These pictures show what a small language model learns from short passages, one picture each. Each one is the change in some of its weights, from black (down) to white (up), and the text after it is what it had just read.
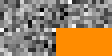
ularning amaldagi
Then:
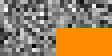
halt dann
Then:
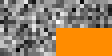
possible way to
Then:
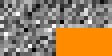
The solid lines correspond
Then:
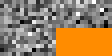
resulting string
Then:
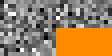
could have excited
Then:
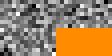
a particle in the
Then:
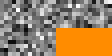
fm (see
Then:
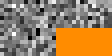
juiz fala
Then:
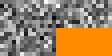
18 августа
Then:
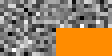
of model testing
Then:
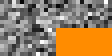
prove a central limit
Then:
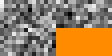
reducible and not
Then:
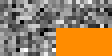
constant --- the
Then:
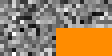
the theory is not
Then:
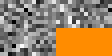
of the linear
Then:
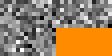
only use the time
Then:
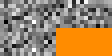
identificar como
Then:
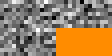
an SOS decomposition
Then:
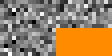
Let us now prove
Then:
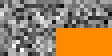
demonstrated the
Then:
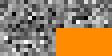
adopt the
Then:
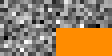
larger areas but
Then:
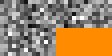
the proof of our
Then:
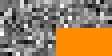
этади ва
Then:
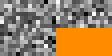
eigenvector of
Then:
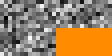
is especially useful
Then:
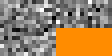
block matrices. Hence
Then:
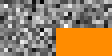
v$ as described
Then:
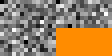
be strictly positive numbers
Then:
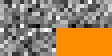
Physical Education and
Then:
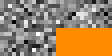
of correlation functions.
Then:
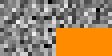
A OFENSA
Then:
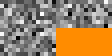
wie soll
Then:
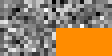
is this result new
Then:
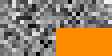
the inverse problem for
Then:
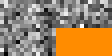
skill. For
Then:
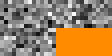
the quantally
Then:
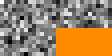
general form of cost
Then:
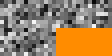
is reversed
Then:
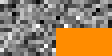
also be used to
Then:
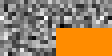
have simple forms for
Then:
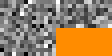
transition and multiple
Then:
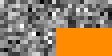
masses; apart
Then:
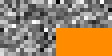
us to describe this
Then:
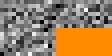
Furthermore, although
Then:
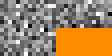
Transformation im
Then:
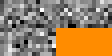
Revelador que
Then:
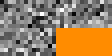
been suggested as
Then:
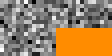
number of map
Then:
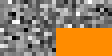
basis vectors (the
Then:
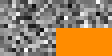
the solutions of
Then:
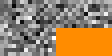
To the best of
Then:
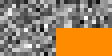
at shallow
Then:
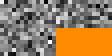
that go to
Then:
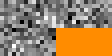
where the vertices
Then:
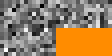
virtuales con
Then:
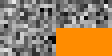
potential) leave
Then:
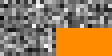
times seconds
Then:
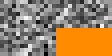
at the higher
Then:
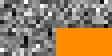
Lomas de
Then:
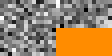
of occupied and
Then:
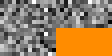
relative Nb
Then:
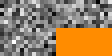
major contributions from
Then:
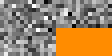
ou non, ou
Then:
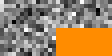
and starting points
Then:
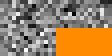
the additional property of
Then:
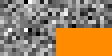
estudo, tem
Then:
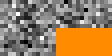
the stabilizer
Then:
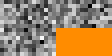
then there is a
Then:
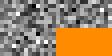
a set of critical
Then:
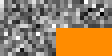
nonzero and minimal
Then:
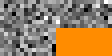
are summarized in
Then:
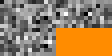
convention in the
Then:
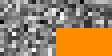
mean values of shear
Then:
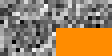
funded by
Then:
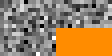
da questo
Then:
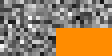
assignments to the
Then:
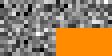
Galactic center
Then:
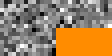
is performed in the
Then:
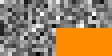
degrees of
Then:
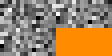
between bundles
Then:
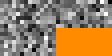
the other hand.
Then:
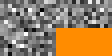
ongida milliy
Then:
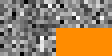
- AC é
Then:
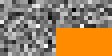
shortly). \
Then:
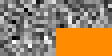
of the above compact
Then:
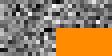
be denoted instead by
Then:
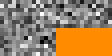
obtain robust crew
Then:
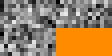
concise and
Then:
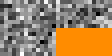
and $\vartheta$
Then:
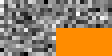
collection or different sources
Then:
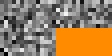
imposição de
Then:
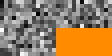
tests of
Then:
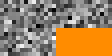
one of the features
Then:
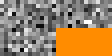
du système pour
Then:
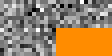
de intervenções
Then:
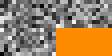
that in the
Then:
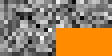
LLM workflow
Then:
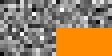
complex taking values in
